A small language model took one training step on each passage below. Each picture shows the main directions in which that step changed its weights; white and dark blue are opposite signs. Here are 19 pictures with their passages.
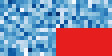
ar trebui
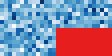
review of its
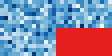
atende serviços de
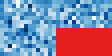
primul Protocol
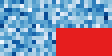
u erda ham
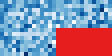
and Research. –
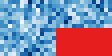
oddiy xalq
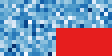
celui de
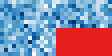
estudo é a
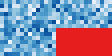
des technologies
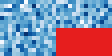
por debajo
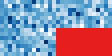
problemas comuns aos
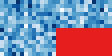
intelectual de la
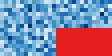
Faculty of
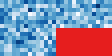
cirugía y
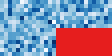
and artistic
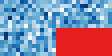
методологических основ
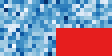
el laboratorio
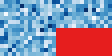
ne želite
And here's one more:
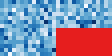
espaços, da
